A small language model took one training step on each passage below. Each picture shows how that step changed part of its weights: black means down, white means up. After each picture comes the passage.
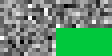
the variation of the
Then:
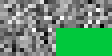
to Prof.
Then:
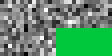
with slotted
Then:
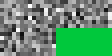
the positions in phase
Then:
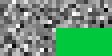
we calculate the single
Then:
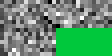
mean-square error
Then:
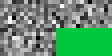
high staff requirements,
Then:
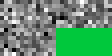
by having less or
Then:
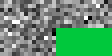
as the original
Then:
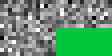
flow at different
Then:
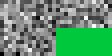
have used the conservation
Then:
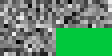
barriers to the
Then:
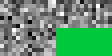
domain and several
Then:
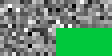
of the diverse stellar
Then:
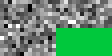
as function of
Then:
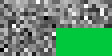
the nonzero values
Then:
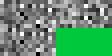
the rays are
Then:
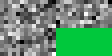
sorts of
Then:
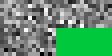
the termination of
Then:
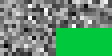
the asymmetrical energy
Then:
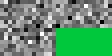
registered participants.
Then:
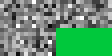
amidst the
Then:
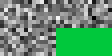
for three hours with
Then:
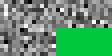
independent variables for qualitative
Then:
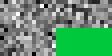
$\Gamma$ for
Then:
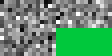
distribution of the initial
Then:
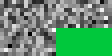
and very often in
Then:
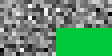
the analog signal from
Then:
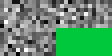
research instruments used
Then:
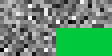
the actual quantitative values
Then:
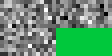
in the sense of
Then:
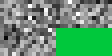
the supplement
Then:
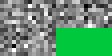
the MHD equations
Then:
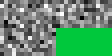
type or amount of
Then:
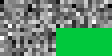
function of JT
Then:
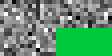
relationship does not hold
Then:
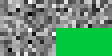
here is data obtained
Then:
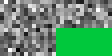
$2 \times
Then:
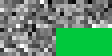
Preheating of
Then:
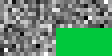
companies if the data
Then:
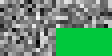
object is tried
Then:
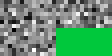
health since they
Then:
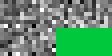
lockdown has
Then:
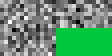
dimensional analysis to verify
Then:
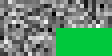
elastic response generated by
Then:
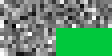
interest therefore focuses
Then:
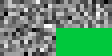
gap. We found
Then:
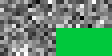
retrieve the
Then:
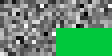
thin film surface,
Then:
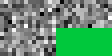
$G$ is
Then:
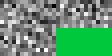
guidance for
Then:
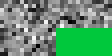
Nigeria are as high
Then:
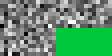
as indicated in
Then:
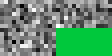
\Delta F\
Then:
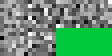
the concentrations of
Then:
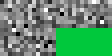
with time for different
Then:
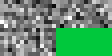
diverging SG
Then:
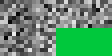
here to both
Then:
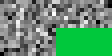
As more and more
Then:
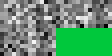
to 7th
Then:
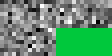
force when the
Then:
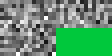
structure: an input
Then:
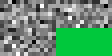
same Gaussian distribution.
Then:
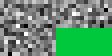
we determine in the
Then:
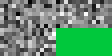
recovered a similar
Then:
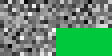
recruitment process and
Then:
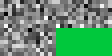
integral electron flux was
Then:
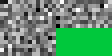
delay and their effects
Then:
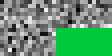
from the second one
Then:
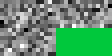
Microbiology &
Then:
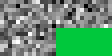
4 \times
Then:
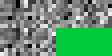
This parameterization models
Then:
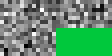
proton form factors,
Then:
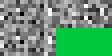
the quenched
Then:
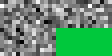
and Drive System
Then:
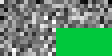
energy} can potentially
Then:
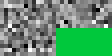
done in the same
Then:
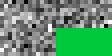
apply to other
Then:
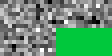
would yield yet higher
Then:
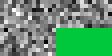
its conceptual
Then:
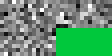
- Survey Results
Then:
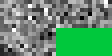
the underlying influences
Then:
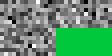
gives us the possibility
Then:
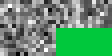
of negative eigenvalues
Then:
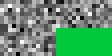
of a stringed
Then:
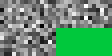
the paradigmatic
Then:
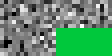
&& \nonumber \\
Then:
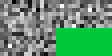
location, time and
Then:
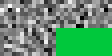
of Engineering,
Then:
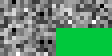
obtains a higher
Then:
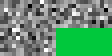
we consider several dynamical
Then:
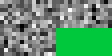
higher than that found
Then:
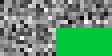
from the same
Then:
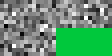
the demonstrated human arm
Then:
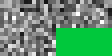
be used to
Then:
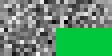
to the pressure gradient
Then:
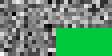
during the analyzed years
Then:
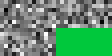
or discourage
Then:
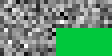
children are very
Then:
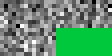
hand, there is
